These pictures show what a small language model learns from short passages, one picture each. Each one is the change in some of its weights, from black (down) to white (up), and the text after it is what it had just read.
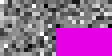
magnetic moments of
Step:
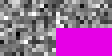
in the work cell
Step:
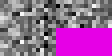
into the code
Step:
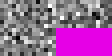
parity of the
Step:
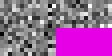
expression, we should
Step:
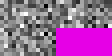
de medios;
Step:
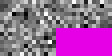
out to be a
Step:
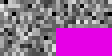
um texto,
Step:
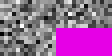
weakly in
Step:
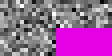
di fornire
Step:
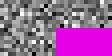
the product of
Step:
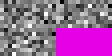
sheva esa
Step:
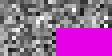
to seek a
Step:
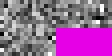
mainly due to
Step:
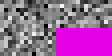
opera è
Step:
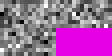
= d\ln
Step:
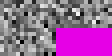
la cadena
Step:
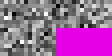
space where the
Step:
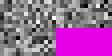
de acciones que
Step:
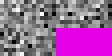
that exist a
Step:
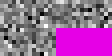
findings indicate
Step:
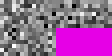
El actual
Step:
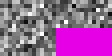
of the variable
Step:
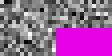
it has been
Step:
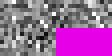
latter correlations
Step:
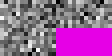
We note,
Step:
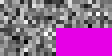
the particles are far
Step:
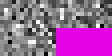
a function of the
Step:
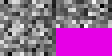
in both experimental
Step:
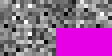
В данной
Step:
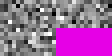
more reliable
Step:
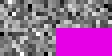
be similarly
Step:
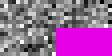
status of
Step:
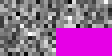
тем. В
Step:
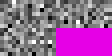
the simulation, and
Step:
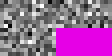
the properties of the
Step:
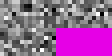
to detect the
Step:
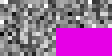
behavioral code
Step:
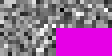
time reversal
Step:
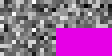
the help
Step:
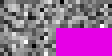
allocations under
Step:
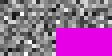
case the cluster is
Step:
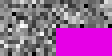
at rest,
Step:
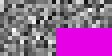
the vortices
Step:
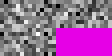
be taken to
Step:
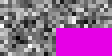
various dominant
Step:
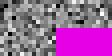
reduced to
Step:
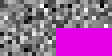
fluctuations of
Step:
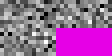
implies that the
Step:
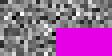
will require the
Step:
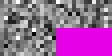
radios as a
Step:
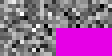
PIV as the
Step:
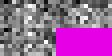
va barmoq
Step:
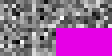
treatment of
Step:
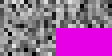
fases com
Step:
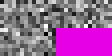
This abundance
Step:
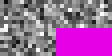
the red oval
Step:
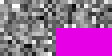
gas accretion
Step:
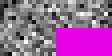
the reduced distribution
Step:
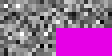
The chamber
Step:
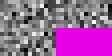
range of complex systems
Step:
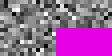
correspond to the
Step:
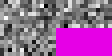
in the simulation,
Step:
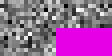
positivo como um
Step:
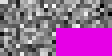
of) some
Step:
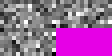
\dots \
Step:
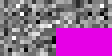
next section,
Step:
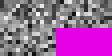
interaction with the
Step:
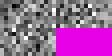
oshirish uchun
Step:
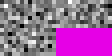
hasil tes
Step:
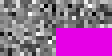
over a range of
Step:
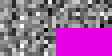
offsets seen
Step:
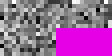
are shown as
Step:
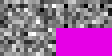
que rigen en
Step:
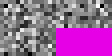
constant across different
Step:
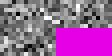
The volume of
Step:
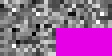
both with DD
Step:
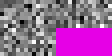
the time being,
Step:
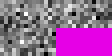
conditions. The most
